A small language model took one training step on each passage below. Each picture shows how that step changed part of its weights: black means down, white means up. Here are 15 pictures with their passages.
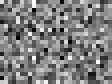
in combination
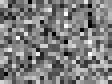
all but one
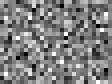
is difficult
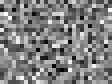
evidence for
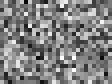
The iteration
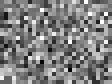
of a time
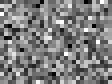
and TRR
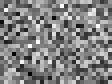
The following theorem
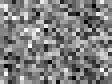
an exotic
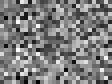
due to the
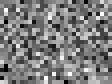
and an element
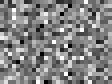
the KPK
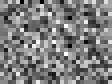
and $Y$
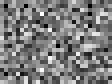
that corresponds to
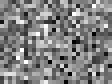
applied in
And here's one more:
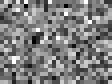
sets and
